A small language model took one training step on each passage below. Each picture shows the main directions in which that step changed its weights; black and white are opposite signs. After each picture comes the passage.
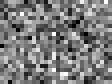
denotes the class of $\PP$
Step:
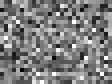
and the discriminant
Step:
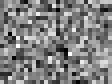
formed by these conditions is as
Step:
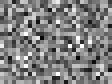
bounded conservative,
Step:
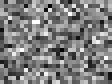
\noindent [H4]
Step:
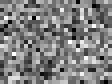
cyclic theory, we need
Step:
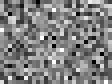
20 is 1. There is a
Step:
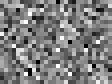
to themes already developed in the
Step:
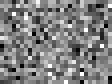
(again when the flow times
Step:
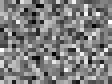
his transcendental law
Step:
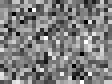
we shall prove in the third
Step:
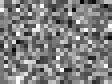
above for $\al,\be$
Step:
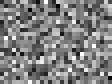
more realistic solutions, which are
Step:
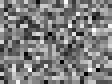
1$ and $\avdeg=
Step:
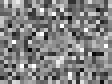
the rows are different.
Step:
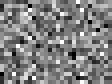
w.r. to the
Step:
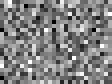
the posterior convergence rate
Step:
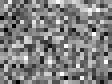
analytic and arithmetic
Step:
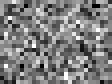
\in \Q$. But then
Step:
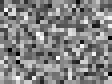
$\Psi$ are C and
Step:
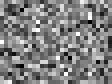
\in \mathbb{R},
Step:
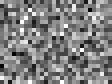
can easily see the following: $$
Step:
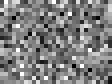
index the primal variable,
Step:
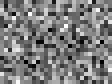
the structure of the Lie algebra.
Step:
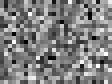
the proof of the theorem.
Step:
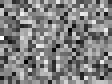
and they are often easier
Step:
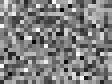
$Fix(\gamma )$ of
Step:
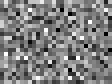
a more specific characterization,
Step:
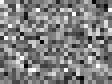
\[ \begin{tikzcd}
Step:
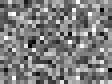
consists of three sets (see
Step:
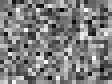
following statement is well-known
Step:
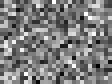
$j\leq i $ then
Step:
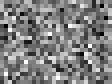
of measures on the Grassmann
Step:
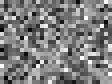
in addition this operator maps $\mathbf
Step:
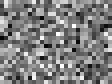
its matrix is zero the property
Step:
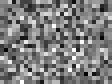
and DGSM, by
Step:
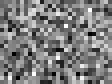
does not increase the operation
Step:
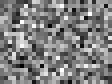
matroid. In a point
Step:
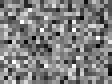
of them together. In fact,
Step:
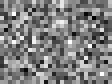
the result from \cite[Proposition
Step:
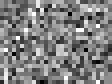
considered in models motivated by
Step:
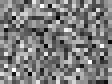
separation of the random field,
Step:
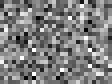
of their variable. Up to
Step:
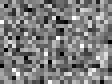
result follows the same idea as
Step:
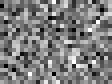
checking remaining dimensions,
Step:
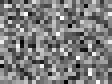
time. Our global objective
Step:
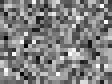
at the vertex centered on
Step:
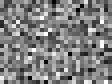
real coefficients which is of order
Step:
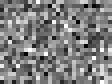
in-domain actuated
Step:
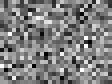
a parameter. The latter theorem must
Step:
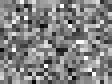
Away from discontinuities this
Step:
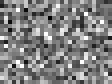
a sequence of Toeplitz
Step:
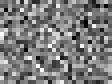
case $\lambda=\emptyset$. This
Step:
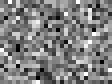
semismall in view of
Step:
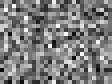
$F\leq 0$ when
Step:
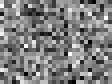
guides while working at
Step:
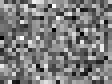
counted as the same in order
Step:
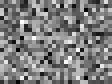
M \norm{x_2
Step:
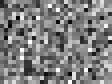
predict forest
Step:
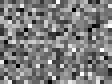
K$, where $\c D$
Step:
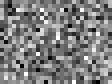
vector in the direction $\bev
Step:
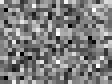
t}+ \frac{\partial
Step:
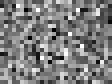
convex closed body $A
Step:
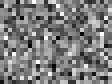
meaning that any element of
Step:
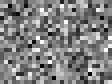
\right] \left[
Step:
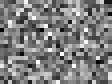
diagrams is a collection of maps between
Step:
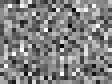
y, z\ra = s
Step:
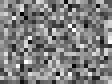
parametrization of a curve
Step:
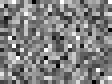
the length of each house
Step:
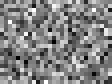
dt. \] By induction,
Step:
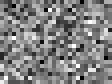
\hbox{for $0
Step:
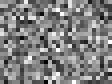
selection of the proposal
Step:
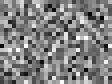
is complicated here due to
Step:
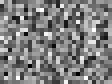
exact sequence for the sphere bundle
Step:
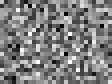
of Hermitean
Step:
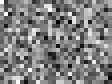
for dimension $\geq 5$ and
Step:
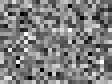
of the next section. According
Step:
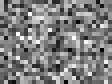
a $C_\pi$-group
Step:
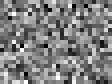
(2), we remark that the
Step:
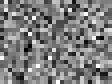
The diagram \begin{equation*}
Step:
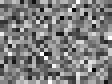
Introducing needle
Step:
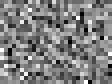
called a {\em branch}
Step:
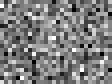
some positive divisor $q$ of
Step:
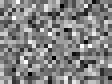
and von Neumann
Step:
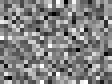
convergence, the preconditioning matrix
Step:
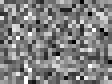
\end{equation*} and the
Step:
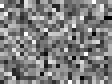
has a different structure depending on
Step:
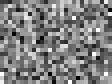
< s$. Thus, we have
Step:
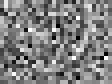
the \texttt{DL}
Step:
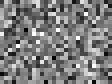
reach task $m$.
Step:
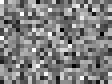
P (\m X \times
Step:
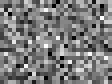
off-diagonal estimate.
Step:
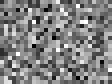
to prove commutativity of
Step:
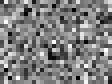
mutation of algebras. Moreover,
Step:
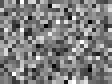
vote can chose the
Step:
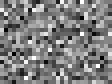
any object that is amenable
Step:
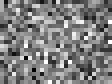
a compact $p$-adic
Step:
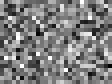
\in \R$ is a
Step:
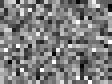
give a short account of
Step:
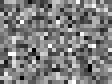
us to compute the invariant complex
